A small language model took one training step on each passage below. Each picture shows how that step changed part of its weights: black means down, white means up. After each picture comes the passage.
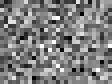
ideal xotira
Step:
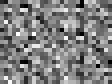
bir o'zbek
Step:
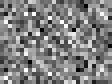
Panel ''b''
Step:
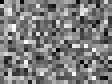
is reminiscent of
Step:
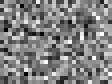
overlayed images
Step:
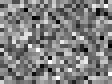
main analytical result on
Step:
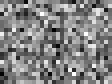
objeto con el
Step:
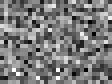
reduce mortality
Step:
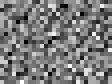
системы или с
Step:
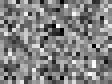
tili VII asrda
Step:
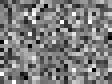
können seit
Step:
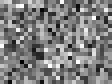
The dashed lines are
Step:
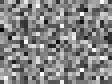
of alfalfa
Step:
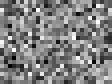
of $I(\omega )$
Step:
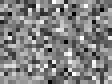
to `critical'
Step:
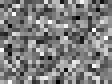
asynchrony between
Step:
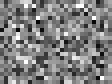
a tradições
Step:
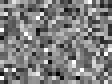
g)$ enables us also
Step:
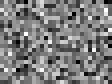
large enough for the
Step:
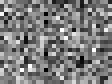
Turunen, H.,
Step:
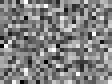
Le porc semble
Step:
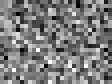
population in the
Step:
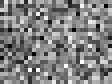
une durée plus
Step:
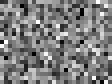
waves that affect
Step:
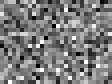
by $G$, so the
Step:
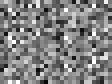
\p{simil}. In
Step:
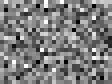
the following two effects.
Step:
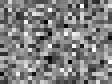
modified charged
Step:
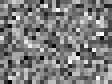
has allowed us to
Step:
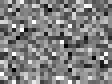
und nehmen an
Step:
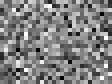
be used for full,
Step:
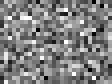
region of Figs.
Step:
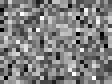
reference times.
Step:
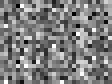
ошкор қилиш
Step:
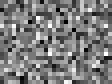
restricted to states
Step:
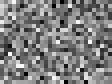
select the maximum
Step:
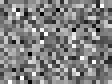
a lesão resulta de
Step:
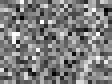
effects the quantum states
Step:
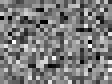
shuni aytur.
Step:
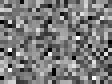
the solar wind and the
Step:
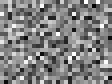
la provincia 354
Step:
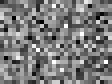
experiment by more than a
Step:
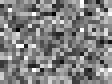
demonstration of a
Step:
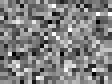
and agreed upon by
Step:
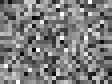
particular, the proton and
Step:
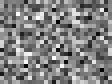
qarab, doimiy
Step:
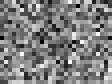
be used to compare the
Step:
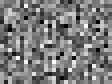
orientador) y los
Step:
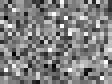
methods to prevent
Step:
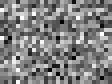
2 \ln \left (
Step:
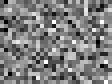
processes taking place in
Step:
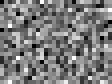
models (LKA and
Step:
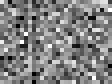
dipole moments and
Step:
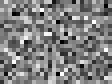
is possible to construct
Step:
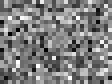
orbitals. We
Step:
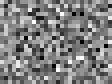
decreases the amount
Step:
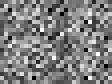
turns out to be
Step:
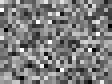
show the behaviors
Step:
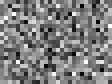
will modify the dependency
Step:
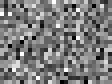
information across subjects
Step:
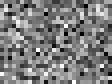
general, the probability
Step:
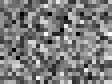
the injection spectrum of
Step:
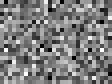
the Lie derivative of
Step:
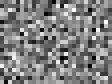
it is in agreement with
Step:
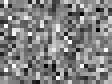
methods to entropy
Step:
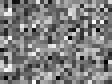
energy is very small in
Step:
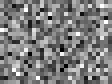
relevância para
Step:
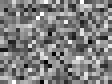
ko‘plab ishlar
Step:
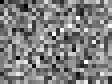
iken kaleme
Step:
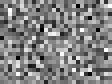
avoided \SS
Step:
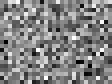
such that wave energy can only
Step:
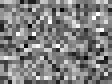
birga tabiat
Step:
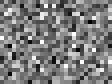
vositalarida ham
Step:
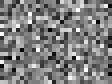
real-time price
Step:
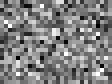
aeróbica e
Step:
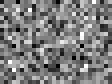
provides a complete and
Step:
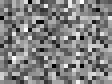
понимал под
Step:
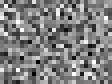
markdown, and
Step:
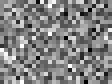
культуры и
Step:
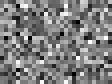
be restored while
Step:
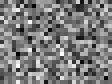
eigenstates of the
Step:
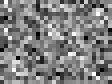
Let us also record
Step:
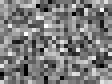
شد. در
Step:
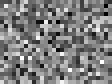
dynamics. It is
